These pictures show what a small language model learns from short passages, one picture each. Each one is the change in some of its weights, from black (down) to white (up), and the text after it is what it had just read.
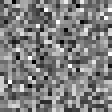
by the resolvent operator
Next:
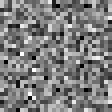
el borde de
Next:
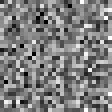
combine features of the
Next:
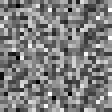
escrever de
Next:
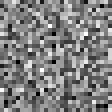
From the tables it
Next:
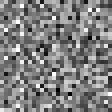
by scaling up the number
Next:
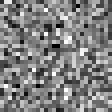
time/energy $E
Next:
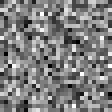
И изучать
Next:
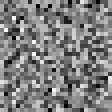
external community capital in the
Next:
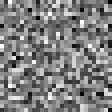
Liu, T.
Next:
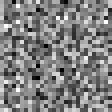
for the numerical evaluation of
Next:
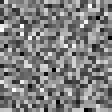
a much weaker one
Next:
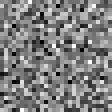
a mixture of
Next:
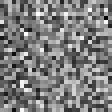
in termini di
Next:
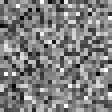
that is based on
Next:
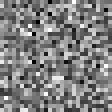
an excellent calibration
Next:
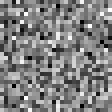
by themselves
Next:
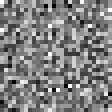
derechos de
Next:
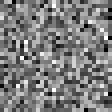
sekinlik bilan
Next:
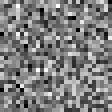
breaking, may be
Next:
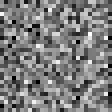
se retrouve
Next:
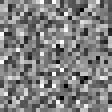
from the SM couplings
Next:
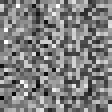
a distributed network of 20
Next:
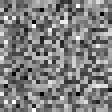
not been firmly established
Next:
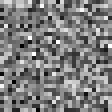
new ones. Many
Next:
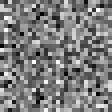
symmetry of the field theories
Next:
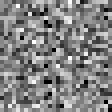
personal experience of gender
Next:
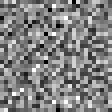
testing such scenarios via the
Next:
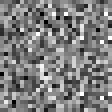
nervous system of
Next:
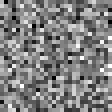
decision Collaborative
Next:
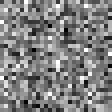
\times G\) matrix
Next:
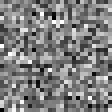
under Contract No.
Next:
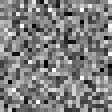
- Loran
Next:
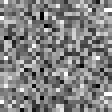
inform customers,
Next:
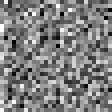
not meaning anything
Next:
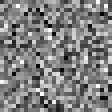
rest of the protocol
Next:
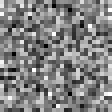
for refugee
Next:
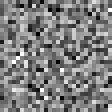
using a one-dimensional
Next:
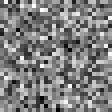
of testing competes directly
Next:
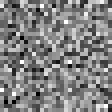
depends only on the
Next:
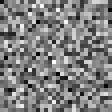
locally provides the
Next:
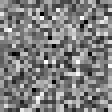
harakat yoki
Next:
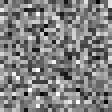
the future, it should
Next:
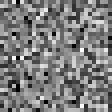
sirve la
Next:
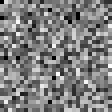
have underlying stellar populations with
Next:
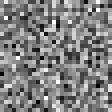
the observations made with the
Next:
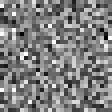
se quiere
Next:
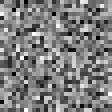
change Slightly
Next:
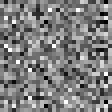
cannot determine all of
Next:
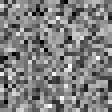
of the Republic of
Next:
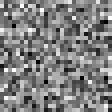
errors. White
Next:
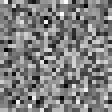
the slope for
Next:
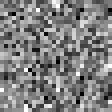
the Italian
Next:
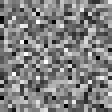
juntamente com os
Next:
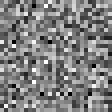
rivojlantirishda ularning
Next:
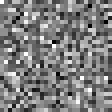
todavía no
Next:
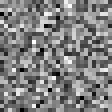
данным [5,
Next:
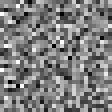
phase research program was conducted
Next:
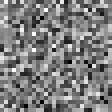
equation} Test set
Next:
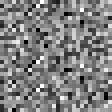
PERIOD OF
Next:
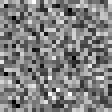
the seafloor
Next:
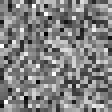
females representing
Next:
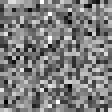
Model. Furthermore, the
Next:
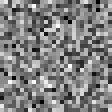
the suppression for the
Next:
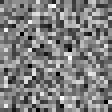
and memory management, and
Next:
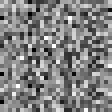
constant with marginal neural ratio
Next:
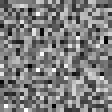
usta, va
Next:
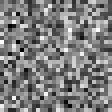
literary theory,
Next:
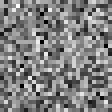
whose group of students shows
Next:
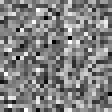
description: "Resets
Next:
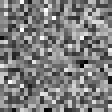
molds, potential
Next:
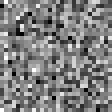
cost estimation constitute a
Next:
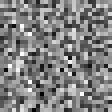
de Spearman
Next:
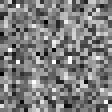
sector of modern industry including
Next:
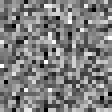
natija emas,
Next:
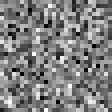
pedagogical process, purpose
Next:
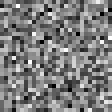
Manifest music and
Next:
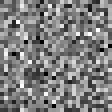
form of a perturbed
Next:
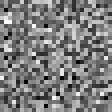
been found in existing
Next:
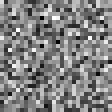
are shown, if the
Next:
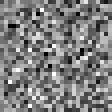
carbon both AGB and
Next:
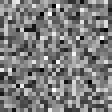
has garnered
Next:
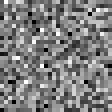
plot with curve fit to
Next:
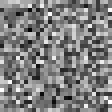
with the bubble. From
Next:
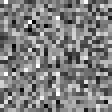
one and decreases more
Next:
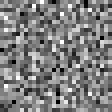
neutrinos that was first proposed
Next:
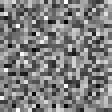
be redshift dependent.
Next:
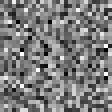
in weaving process to
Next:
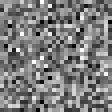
takes precedence.
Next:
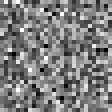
on the same day to
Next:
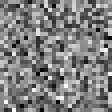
While the goal of this
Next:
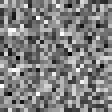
target as SK.
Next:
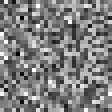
accession numbers
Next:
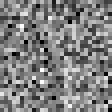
of Sudan
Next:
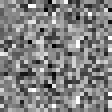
hisobga olmagan
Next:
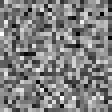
harvest and the
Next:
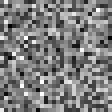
adhesion and ensure
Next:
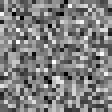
door speeds showed
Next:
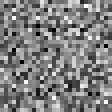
image displayed in
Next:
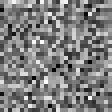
clinical interventions.
